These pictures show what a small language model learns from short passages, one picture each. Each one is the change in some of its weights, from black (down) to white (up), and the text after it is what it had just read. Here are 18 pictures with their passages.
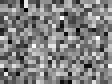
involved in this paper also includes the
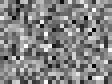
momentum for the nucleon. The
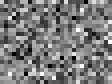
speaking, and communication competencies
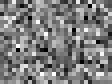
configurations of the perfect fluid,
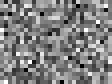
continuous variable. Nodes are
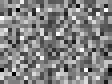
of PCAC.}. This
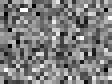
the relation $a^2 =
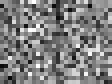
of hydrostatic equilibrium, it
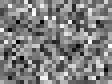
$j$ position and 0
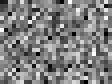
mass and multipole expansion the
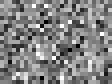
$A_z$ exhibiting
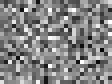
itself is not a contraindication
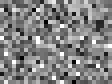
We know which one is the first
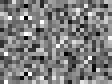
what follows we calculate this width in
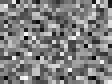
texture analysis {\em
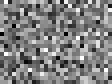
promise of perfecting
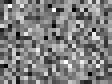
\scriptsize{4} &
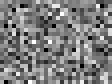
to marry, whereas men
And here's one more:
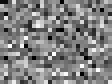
obtain some properties of the constructed discrete
